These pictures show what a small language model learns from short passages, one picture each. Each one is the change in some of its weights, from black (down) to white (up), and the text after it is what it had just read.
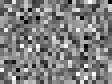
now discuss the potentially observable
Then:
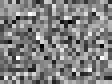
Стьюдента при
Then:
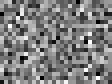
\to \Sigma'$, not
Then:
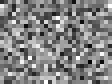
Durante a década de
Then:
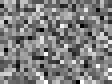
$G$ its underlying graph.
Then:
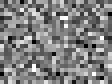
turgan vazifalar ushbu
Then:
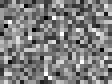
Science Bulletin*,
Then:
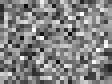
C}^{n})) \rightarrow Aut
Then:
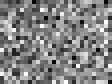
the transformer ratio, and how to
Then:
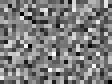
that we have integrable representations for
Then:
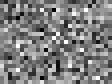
$P$ is a finite simple
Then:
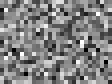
bo‘lib xizmat qilgan.
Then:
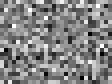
seperti balok,
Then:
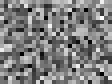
kept short to focus more
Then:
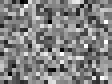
row.} \hfill \bigskip For a
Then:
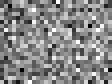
and their recombinations with
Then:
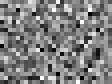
de la población, de
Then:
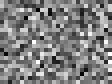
impact of bricolage on the
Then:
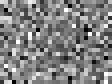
theoretical range is $[0, 2]$
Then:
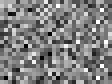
to reach 1.1
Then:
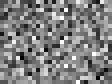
very successful in revealing
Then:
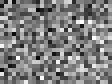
panel shows the cumulative
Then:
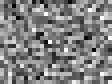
свідчити номер на
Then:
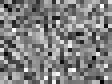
qilinadi. Bu maqola Lini
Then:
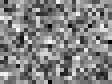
of the material orthotropy are being
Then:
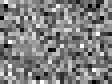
BEF}). This is the signal
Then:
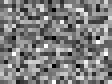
Werkzeugen und
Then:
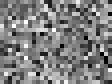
must be the case that $\hat
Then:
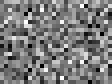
krajów w
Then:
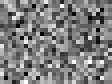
on adversarial examples show good
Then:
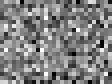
controllable; \item the sum of
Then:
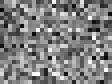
its generalized inverse $h^{\leftarrow
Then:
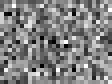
xiyonatning qurboni
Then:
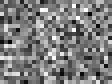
*dwt*. In the samples
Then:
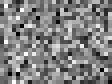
for solving constrained engineering optimization
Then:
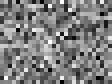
(BO) formulations and solution
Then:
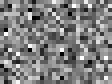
e engenharia. Este
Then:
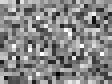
Owing to this and
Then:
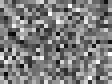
va taraqqiyot omili
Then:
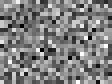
de pensée particulièrement
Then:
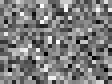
Baholash: 9-10
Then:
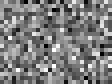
sudah biasa di
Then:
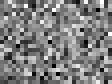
ekonomi suatu
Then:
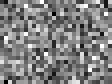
eslatmalarni o‘rnatish
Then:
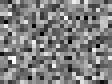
P' \oplus P_C &
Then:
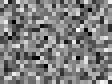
B(\lam) \otimes
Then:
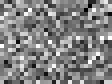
have weaker regularity at the backward
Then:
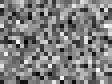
mazkur organning tashkil etilishi
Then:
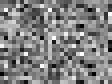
by an orthonormalized arbitrary set of basis
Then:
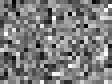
Theorem~\ref{th1} and
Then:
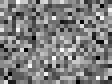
тезисов международной
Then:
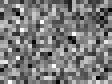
\end{equation} and
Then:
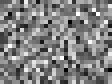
feature extraction and classification. The
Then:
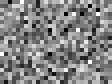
system of all partitions that contain the
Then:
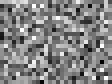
D(\E\phi)$, there is
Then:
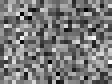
риніти 1 [1;
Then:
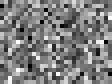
zu fachspezifischen
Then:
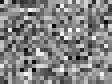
any two polygons of
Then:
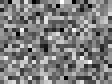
(например, в
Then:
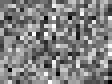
[10]. Накануне
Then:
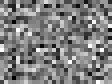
та сплачується
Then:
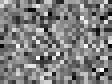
ichiga oladi. Kredit
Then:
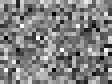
assigned to one of two regions:
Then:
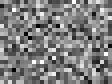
JF. Conceptualizing
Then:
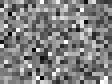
each vertex $v \in V$,
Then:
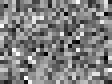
observe that the disk has a mass of
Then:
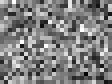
The model also achieved an MCC
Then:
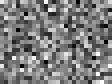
was conducted for the baseline
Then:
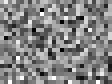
of uniformly hyperbolic chaotic
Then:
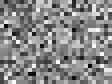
$^*\mathfrak{A}$ and
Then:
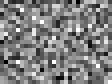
\end{align*} the inequality
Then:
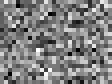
elementary school students' understanding of basic wave
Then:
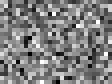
Science And Innovation, 2022
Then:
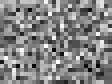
type, whereas I tried to
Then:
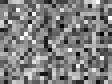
Sin embargo, estas
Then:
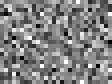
study the moduli space of
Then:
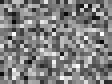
резекції після
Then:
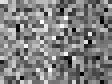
and are part of a recent and
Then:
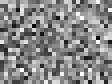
of the bar, and the
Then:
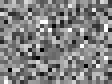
происходящих в
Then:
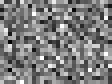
lozim. Shuningdek,
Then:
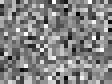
get a solution of general interpolation
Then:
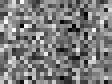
the degrees of all the nonstandard
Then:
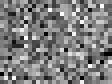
We shall recall some standard terminologies in
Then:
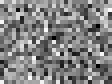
for the densities of the interacting
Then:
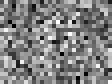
of Krull's intersection theorem.
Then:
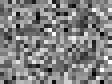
*Економіка і
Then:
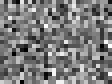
presented in Fig.2(c)
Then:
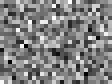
the number of slots improves the
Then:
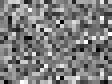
em espaços educativos pode
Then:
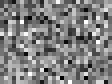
Medicinal Plants from
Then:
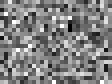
incorrect decisions. The
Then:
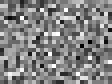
is possible (as it is for our
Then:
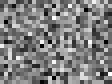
tajribalarini o'rganish
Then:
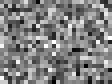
by parts) over $\VF$,
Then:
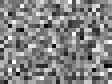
the maximum of $V_{\rm
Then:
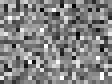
distance is not realistic.
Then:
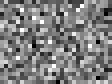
\end{eqnarray} where
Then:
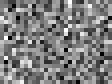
kârında artış,
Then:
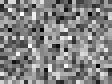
in the background Feynman
